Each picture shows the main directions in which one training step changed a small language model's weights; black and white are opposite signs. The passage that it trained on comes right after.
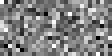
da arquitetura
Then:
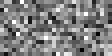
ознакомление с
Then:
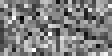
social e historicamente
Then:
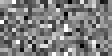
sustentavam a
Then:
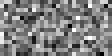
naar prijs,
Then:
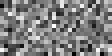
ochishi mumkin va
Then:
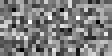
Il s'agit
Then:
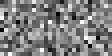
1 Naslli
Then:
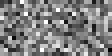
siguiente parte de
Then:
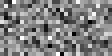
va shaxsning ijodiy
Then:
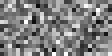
beslemede alternatif
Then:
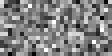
1 apenas 2 alunos
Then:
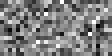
से कहा
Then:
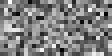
frenar la
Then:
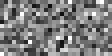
los conocimientos y
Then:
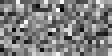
of intelligence
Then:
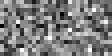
ishlovining hisoblash
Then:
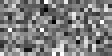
тривалий час
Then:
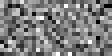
baixo, se
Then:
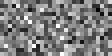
katta ta’sir
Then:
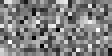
и их биологии является
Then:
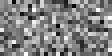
lei (por
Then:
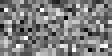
en su día 1
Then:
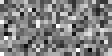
для управління,
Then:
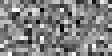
escala Short
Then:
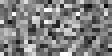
цінностей та
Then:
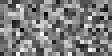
relación laboral que,
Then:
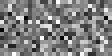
administrativos buscam
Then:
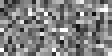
мотивацию к
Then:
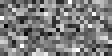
genéticas de
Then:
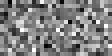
de Cotonou
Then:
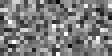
проучване на
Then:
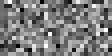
durum - 2)
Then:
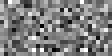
IN PATIENTS
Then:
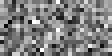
maior chance de
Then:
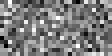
verordnen, die
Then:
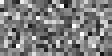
para o ensino da
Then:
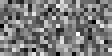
global haroratni
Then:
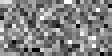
da aynı
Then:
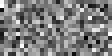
más significativa la
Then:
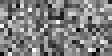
una guía que
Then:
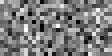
Insonlar taqdiri
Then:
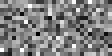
consequentie van
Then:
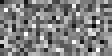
enfermagem que será
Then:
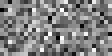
creative abilities
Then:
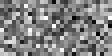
com a vida.
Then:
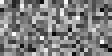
é possível observar se
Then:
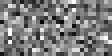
que la forma de
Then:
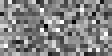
limita ahora a
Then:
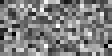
estudio del cual surge
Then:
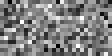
только предстоит
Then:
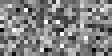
utilizó el modelo
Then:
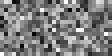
of Tashkent,
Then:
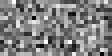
da circulação
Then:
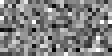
природничі та
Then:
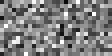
laissé le
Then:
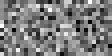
muhim darslik vazifasini
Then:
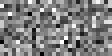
a new perspective
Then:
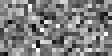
raios X com os
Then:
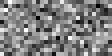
риска определяют
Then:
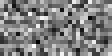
– Qayta
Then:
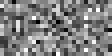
uchraydigan turli
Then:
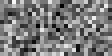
qonun hujjatlarida
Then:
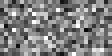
uchun 10 metrlik
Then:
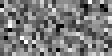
discusses the
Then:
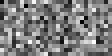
imensa e
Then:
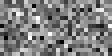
anti-A no
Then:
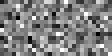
& Salovey,
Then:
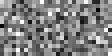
Titi App,
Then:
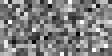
shu vasiyatni
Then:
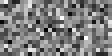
yaşamış olan
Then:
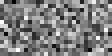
de se analisar
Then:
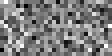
кирган бир
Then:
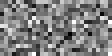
lebih efisien dan
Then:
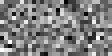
El debate producido
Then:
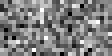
dimanche 15 mars
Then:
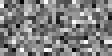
vazifasida keladi.
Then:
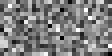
sala de aula
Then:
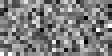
билан эмас,
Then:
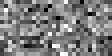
развития информационных технологий
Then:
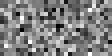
qual é aplicada,
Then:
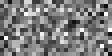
the buildings of
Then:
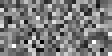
вправ, які
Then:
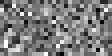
el relajamiento de
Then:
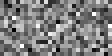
себя в
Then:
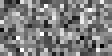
do comportamento no período
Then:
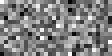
económico, la
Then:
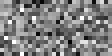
- allesamt
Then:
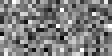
из них не
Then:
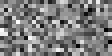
OIL AND GAS
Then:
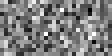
și creștinism
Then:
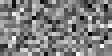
delas ou para seu
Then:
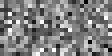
die elektrische
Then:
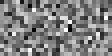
JOS. V:
